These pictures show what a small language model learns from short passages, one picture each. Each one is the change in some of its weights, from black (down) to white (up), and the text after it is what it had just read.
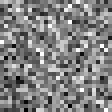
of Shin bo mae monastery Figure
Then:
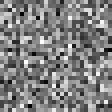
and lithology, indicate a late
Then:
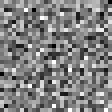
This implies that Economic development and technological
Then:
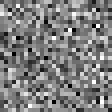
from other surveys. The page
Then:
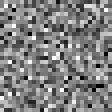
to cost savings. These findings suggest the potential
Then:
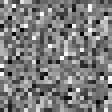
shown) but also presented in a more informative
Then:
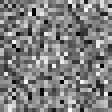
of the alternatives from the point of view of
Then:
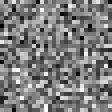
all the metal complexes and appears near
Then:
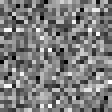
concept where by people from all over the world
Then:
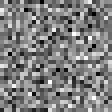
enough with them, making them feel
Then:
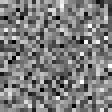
three cases based on the background information. The
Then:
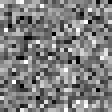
cost associated with inventory include;
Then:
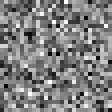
ratio ≥ 1 is highly suggestive
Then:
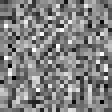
100,000 were displaced in Plateau
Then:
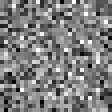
same time for each genomic DNA
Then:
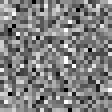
the third week For the fourth week
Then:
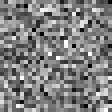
*Annona* spp. have
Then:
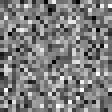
what they set out to do. They think that
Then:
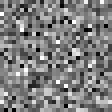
this limitation. It is shown that the
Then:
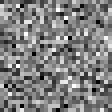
for microbiological control in food: a comprehensive
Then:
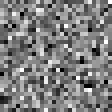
body and are found on the skin and
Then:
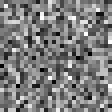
education is learning to find one's own
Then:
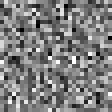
by D. Hanna [3]
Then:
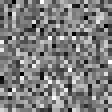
complete cds. ACCESSION
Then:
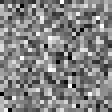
for the study. The data collected were presented and
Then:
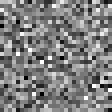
analysis of each predictor, partial correlation analysis
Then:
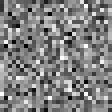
from sklearn.metrics import (
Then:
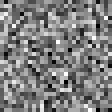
the uterine cervix and
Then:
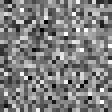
metatarsal base is the
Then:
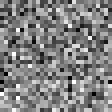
same time, in modern management practice, financial planning
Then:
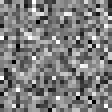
the situation and gain prestige in the
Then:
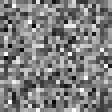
thread diameter (C) showed the
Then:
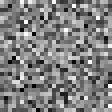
again during the year 2020. This indicated that during
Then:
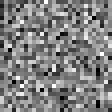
and five years were at significantly lower risk for developing
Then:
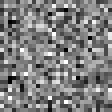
al. [15]). Table 3 displays
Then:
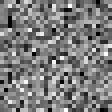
0.01), LightGBM achieved
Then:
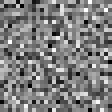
by both dominance and epistatic effects
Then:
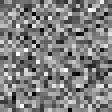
accessible on this topic; in fact,
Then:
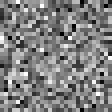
Supported H5 ORG
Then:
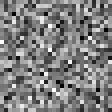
the gravity constant g . The head difference
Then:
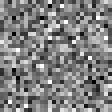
to Chia and Yang (2009),
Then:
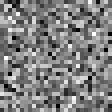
it may be worth considering dropping such
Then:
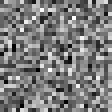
uncertainty factors. The authors responded that
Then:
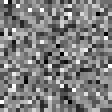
cause of nosocomial infections.
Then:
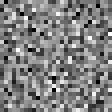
which we will briefly review.
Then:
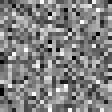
Medical Sciences (RIMS),
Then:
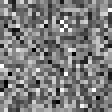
are helpers. Lullabies in the
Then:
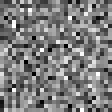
shows a significant increase, namely significant increase,
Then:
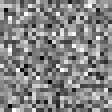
justificationism, closes the
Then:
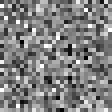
implementation deliverable of WP4,
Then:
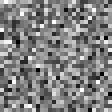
its short-term goals and utilizes production resources
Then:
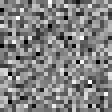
paper: Phani Bhooshan |
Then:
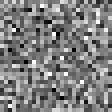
J_v solvent flux density
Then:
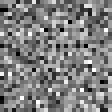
was seen among hypertensives and non
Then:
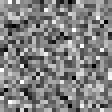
be part of an end-to-end machine
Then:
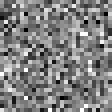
temperature and pressure at such a rate that they can
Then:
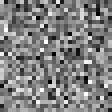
by sulphonated charcoal
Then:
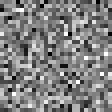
reasons: 1. Social workers provide
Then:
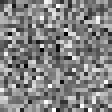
known. Reference to where data collection forms can
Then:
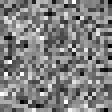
N) South District of
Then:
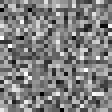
architecture. Keywords: Centralized
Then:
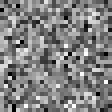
Vladimirov, K
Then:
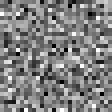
very rich in the District
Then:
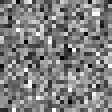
Machine Learning, ML),
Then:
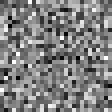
The present document does not in any way
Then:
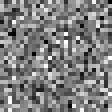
they have not as of yet performed well.
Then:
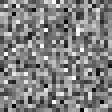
(2013) to study the adsorption of
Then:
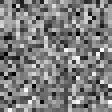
and tractions associated with the fundamental solution
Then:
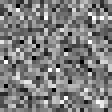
and the influence of extraction solvents on
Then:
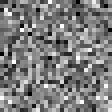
1.0) referred hereafter as
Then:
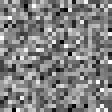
trajectory, i.e. against the
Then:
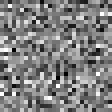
may hinder their development (2).
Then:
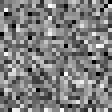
standardized mean difference (SMD), the upper
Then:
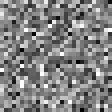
Results part have the best recognition effect of
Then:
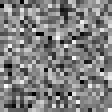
The equation of sliding surface:
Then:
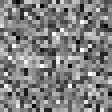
technology platforms. Although Norway's global
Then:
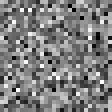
Coda Cavallo, na
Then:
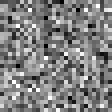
colonies in the sampling sites were dead
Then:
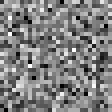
is one of several corneal disorders
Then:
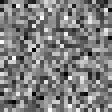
as to assess factors affecting the predictions.
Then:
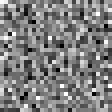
paper introduces the *Process of Translation
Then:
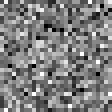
standards of competence, responsibility, and
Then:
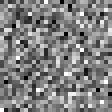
March 2022 Received in revised
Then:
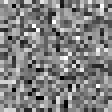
rain-bringing rites"
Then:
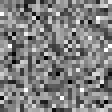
an increase in the peak savings and a reduction
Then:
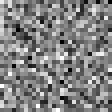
a toolbox-based approach is necessary, as
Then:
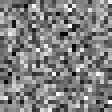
the automatically generates and updates
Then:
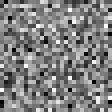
before from the letter he wrote
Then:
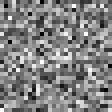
support. 5. **Digital humanities in
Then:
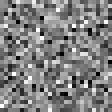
Nadile et al., 2024). Further,
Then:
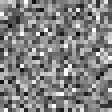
the $\Upsilon(4S)$
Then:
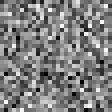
to find work because of their condition compared with both
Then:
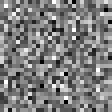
blast furnace ironmaking, more
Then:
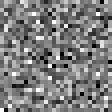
role of routing in dynamic Service
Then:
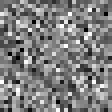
one authentic material can be used in different
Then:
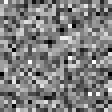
tracking, dynamic quality switching,
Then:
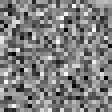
week and thereafter at 3 and 6
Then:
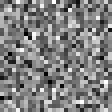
Ed ASAT (U/L)
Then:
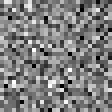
resource management, which was positioned as key
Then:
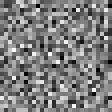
fit into the overall schema of the project shown
